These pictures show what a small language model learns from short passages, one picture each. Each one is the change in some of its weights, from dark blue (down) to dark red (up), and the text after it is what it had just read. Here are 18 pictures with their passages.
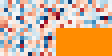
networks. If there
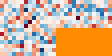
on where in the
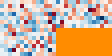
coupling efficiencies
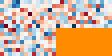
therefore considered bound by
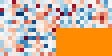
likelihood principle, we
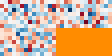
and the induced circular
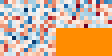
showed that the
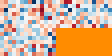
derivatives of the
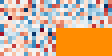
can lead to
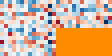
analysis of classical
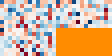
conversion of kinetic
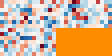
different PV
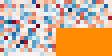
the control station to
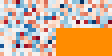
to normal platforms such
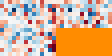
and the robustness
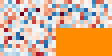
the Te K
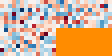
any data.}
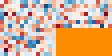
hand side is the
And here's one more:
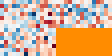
the motivation to use
